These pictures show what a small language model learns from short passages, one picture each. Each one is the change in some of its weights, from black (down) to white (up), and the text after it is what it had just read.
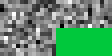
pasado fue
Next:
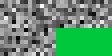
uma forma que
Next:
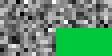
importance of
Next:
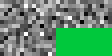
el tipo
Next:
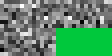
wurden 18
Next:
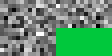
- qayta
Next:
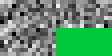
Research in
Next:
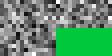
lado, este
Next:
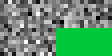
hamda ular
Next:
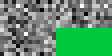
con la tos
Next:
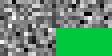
las cuales
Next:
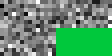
Taxa de
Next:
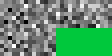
t para el
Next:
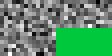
freno a
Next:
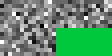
del personaje
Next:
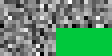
among all
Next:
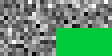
in coastal
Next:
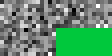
e umidades
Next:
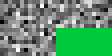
estudantes e
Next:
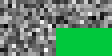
nur eine der
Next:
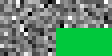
informando o
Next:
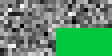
also been
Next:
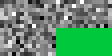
unga berilgan
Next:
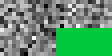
ijodiy ish
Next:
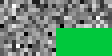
construção de
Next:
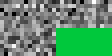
dues aux
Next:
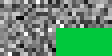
temporal y
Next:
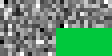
а не на
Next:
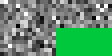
Look at
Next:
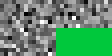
o mesmo
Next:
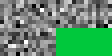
the study of
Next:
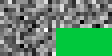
mensal e
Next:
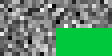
social topar
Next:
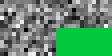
e dança,
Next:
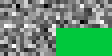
sector para
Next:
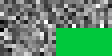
a 5 anos
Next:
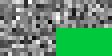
e Qualis
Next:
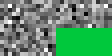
con esa
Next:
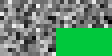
y de la
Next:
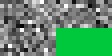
bolalar bilan
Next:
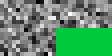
de estresse
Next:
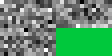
somente um
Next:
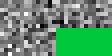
dasturining bir
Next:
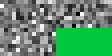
the innovations
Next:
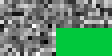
and still
